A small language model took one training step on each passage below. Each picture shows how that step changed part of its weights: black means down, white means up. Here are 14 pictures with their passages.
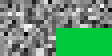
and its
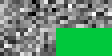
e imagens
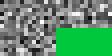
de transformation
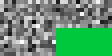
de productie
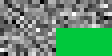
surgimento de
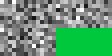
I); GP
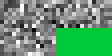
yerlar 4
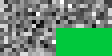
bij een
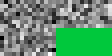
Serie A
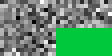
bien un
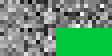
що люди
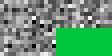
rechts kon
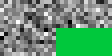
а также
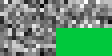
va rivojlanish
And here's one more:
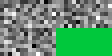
não levou
